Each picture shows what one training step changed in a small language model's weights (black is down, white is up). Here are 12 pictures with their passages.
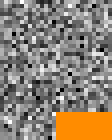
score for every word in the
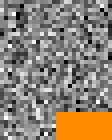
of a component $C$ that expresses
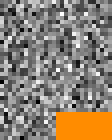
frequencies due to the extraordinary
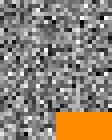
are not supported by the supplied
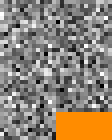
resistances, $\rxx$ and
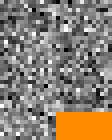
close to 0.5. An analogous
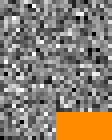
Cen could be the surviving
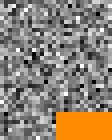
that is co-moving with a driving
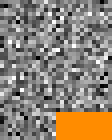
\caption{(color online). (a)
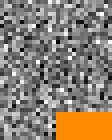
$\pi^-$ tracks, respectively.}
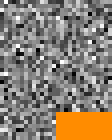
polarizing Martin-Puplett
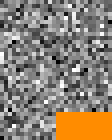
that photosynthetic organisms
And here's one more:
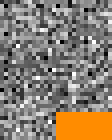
calculations, which might be a consequence
